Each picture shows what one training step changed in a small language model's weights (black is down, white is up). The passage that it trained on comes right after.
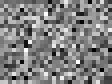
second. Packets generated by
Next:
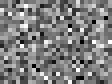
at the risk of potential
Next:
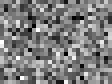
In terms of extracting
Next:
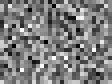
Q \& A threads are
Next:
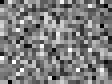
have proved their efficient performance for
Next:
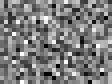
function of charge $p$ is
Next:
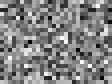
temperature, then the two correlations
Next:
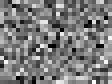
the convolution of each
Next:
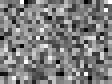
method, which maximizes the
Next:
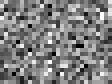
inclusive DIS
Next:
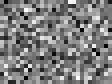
offloading probability decreases
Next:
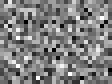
can be intuitively
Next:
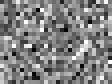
always present). Under
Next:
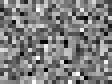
points in $\Sigma$ and all
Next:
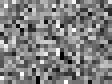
and Pengyuan
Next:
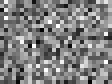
much less explored,
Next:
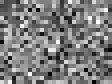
is also greatly
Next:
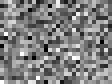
call from from another
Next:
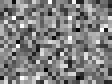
to be proficient in its use and
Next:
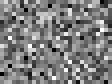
the left of the Fermi
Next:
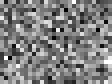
removing the QNE
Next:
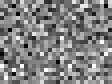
strongly and systematically
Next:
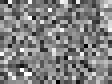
the bootstrapping
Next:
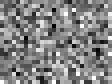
about the degree of importance and
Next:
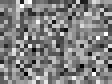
We begin this section by providing
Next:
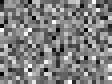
values of $|{\bf
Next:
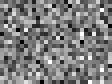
our purposes. These
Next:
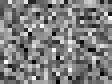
0$, and make no change
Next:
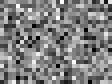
evidence of it whereas
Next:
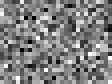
responsible for the flux dependence
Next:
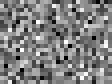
Street** | Light
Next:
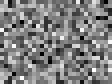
different samples, often very
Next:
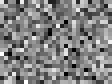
next section, for large
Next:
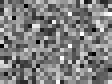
of Physics and McGill
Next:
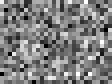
need to precess through
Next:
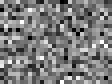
(to the author's
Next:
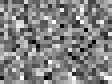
connection between accretion
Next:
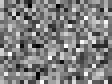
used to determine the velocity-space
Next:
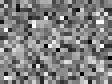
with a sigmoid function
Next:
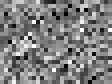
hole doping.
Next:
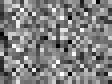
potential difficulties, computational
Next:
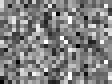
all use cases relating to
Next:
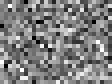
probing cosmological distances.
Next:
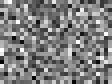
with the tree level ones.
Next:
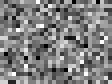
simple means of improving a
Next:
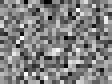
generate QSAR models: linear
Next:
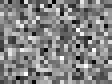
the Van der Waals
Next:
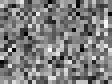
discrete time. The design of
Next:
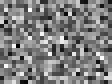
applications both in molecular
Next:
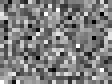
X-points of the
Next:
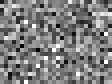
of options for collision studies
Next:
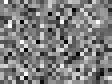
hasn't, after all,
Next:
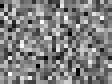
and dashed lines are for the
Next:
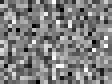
\end{align} The following
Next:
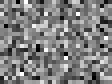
luminosity function for a
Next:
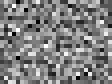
the interpretation that the
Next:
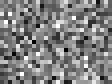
it can exhibit both even
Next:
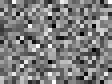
in the hopping rate for
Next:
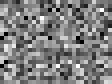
as quickly as the
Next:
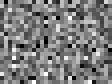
task in quantum error
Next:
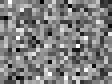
the naive estimator for
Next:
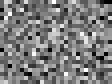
damping factor for the
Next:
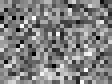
the electromagnetic
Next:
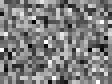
the key space is K =
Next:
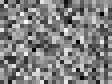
ITSN also developed in
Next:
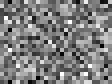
0.601 respectively. Due
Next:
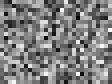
the one of the exciton are
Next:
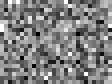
the spectra emitted at the different
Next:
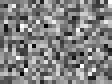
helical backbones while
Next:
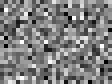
Both the mass loss density
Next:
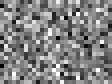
are as follows. For $v
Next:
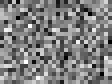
hopping $t_2
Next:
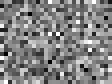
mesons produced at
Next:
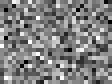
true ground state. In our
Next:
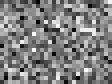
before. Note the
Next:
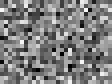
University and the Research
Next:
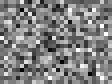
system length and the phase
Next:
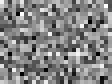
are some necessary
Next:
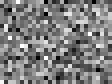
else on the graph.
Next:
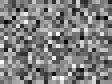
goes from one element in
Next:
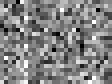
Louisa and
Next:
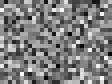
be preferable to
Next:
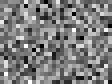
increase the number of Derrick
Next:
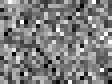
model can give rise to a
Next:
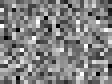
chemical, physical,
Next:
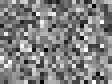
of the number of negative velocity
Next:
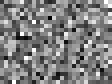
fields. The black solid line
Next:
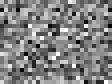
insecure coding
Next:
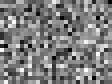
\end{eqnarray*} is the
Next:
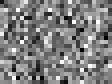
is odd, and
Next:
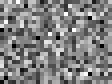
| Upper (lower)
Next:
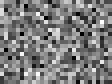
curves cross indicates a good
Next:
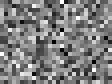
the two Higgs
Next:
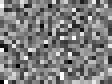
model introduced in Subsection
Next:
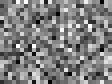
revenue to pay for the
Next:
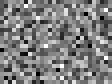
significant security gap in the
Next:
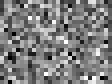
pion, jet or direct
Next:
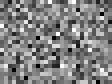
magnitude. At scales
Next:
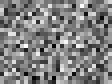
alone to explain the origin
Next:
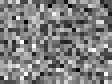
the mutual coherence
